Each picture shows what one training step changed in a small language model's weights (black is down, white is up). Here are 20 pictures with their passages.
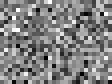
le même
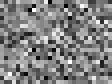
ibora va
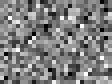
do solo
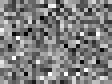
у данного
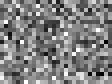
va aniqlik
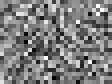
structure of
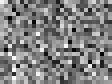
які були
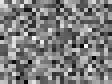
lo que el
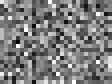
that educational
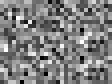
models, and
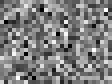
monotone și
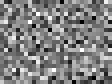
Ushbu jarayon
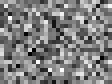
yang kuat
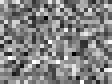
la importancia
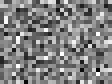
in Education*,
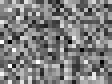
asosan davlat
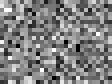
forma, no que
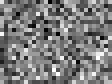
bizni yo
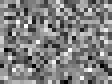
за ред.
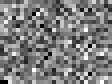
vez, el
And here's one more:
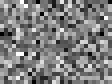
lugar a
